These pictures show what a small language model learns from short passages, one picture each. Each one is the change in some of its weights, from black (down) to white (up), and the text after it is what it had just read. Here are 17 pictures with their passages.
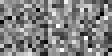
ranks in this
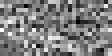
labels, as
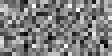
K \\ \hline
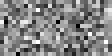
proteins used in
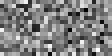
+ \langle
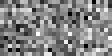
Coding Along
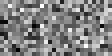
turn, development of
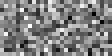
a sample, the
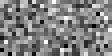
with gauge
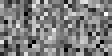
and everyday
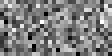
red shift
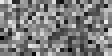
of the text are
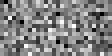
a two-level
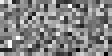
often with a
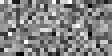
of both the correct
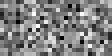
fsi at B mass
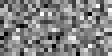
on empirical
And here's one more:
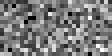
This weak dependence
